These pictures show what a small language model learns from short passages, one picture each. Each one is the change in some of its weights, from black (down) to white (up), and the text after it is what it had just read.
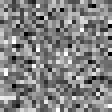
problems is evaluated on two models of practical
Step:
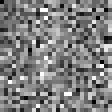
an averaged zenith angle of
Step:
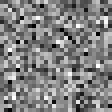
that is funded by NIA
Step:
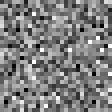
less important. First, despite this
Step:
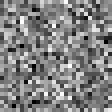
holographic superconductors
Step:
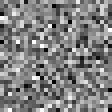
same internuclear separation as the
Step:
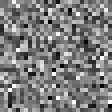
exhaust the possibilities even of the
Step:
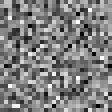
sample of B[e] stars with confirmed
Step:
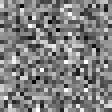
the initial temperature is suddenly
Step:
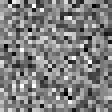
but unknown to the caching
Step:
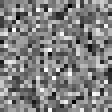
contract ASI-INAF
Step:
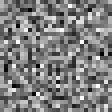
the road, the maximum velocity is set equal
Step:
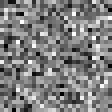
for $0<\Lambda$. We have an
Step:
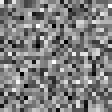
The calculation of the critical exponent $\nu$
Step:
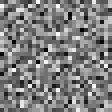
undamaged and therefore most of the
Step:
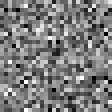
photon signal but both of the frequencies would
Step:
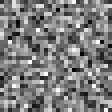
in the input, this manifests the
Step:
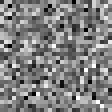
Each camera had an IR
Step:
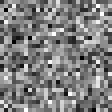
In the limit $v \ll c$ it
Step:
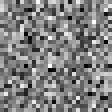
a coverage extension of 35\% compared
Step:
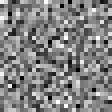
situations, such simplifying assumption however
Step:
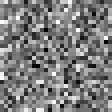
corresponding $n_{\rm gc, \it
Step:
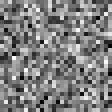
Theoretical Physics \\ Kyoto
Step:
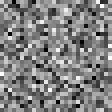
representation does not include final update rules,
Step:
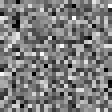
used the following method. For any pair of values
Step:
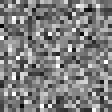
author can't give a proper
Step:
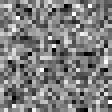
increased by 2.1\%, consistent with
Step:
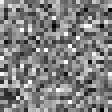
probability to obtain an uncorrupted state is
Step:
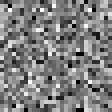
and accounting for the membrane
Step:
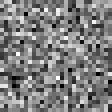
materials are among the main branches of research
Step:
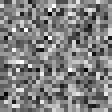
therefore be described by renormalized spin-wave
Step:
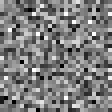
the subgrid scale turbulence energy
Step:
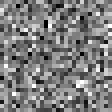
to carry out novel galaxy population studies in
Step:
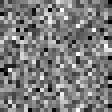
\cite{Trees14} (see
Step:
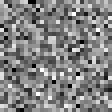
charge $-\sigma$ and the other TL
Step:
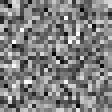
average values and double standard deviations. The
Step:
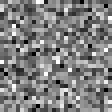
and the field enhancement is increasing as
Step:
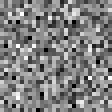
indicates convergence of the Mercier stability
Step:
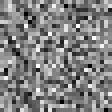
approximately 35 GHz and a 6
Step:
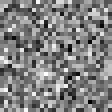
of the supersymmetry, and which admit an
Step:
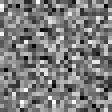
as the key structure in the development of
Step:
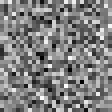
objects) and finally the interdependence
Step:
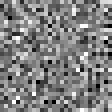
least $O(10)$. In addition, at
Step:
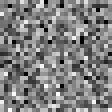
films on these samples were fitted using this
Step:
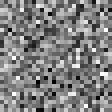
stellar masses in an entire galaxy results from the addition
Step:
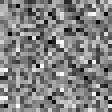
rates compared to conventional techniques such as
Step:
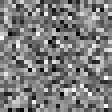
self-interaction (nonquadratic
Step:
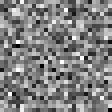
To achieve faster convergence in the
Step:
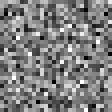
low background, we do not detect any continuum,
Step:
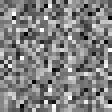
dashed) KRJ parameterized models from
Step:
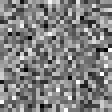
establishing these approaches as efficient, production-ready
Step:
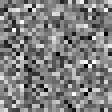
peak at 698 nm around the
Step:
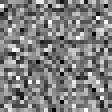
and becomes more peaked towards $\theta =
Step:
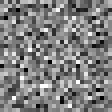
connecting them becomes perfect. The
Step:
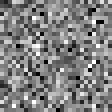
& \\ Schwarzschild &
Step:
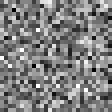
of equilateral triangular configuration is
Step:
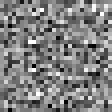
Normal University, Nanjing
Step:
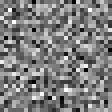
One of the most interesting phenomena is
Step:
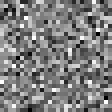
the primary hadron. Finally, some
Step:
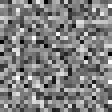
The following sum rules for the form factors are
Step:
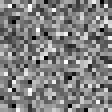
\right) \right.\nonumber\\
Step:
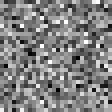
b = \frac{\partial \mathbf
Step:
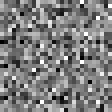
step (ii). The transition space,
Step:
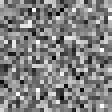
limit of the charged SUSY particle
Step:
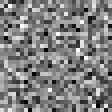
Identifying the best beam tuple
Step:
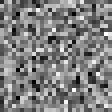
relations \bea \partial_T V
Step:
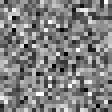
only boost-weight 0 components,
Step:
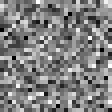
is shown under the GZK label in
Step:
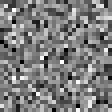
list for the optical wavelength range. We also
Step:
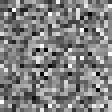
histogram paper assignment}
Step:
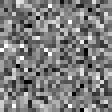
& (b) \end{array}
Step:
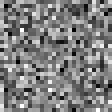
since the payoff memory promotes
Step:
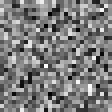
longitudinal crystal layers is about
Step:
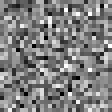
that the multiplicative effect of numerous
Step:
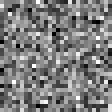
in the third order associated with the emission off
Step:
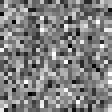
distribution $ S_l(t) =
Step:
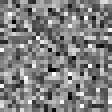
optical recording, the signal remains the same
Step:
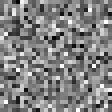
method applied to the background‑corrected power
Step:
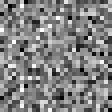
lack of an observed counter-jet
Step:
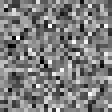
of COVID-19. Building
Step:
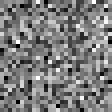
\end{equation} The first order
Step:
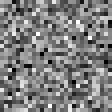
we determined at 450 K that the transition
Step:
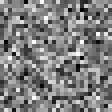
($\beta\to\infty$) limits, the
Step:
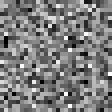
the sign of their charge. This leads to
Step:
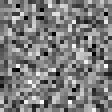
neither too high nor too low
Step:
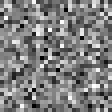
hot carriers cool down to the
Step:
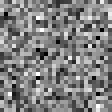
process[14,15]. However, the
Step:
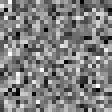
such as, ``what does the following code
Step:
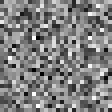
high-order radial LG modes included in
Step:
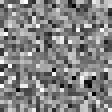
test its stability. One convenient way is
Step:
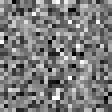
we will calculate the resulting value of the
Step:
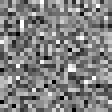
conduct a theoretical and numerical study on the
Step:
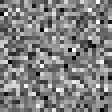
``Hubble law'') and a
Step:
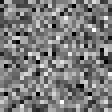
to the microring with gap of
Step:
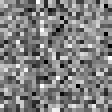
a given time $t_1>0$,
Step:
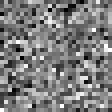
\cite{howe}, and
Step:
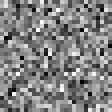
of non-textual elements (tables,
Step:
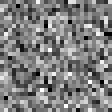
to one less than the one % desired for
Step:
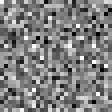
larger flakes. We indeed observe that the
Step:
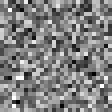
or a two-sublattice order. We
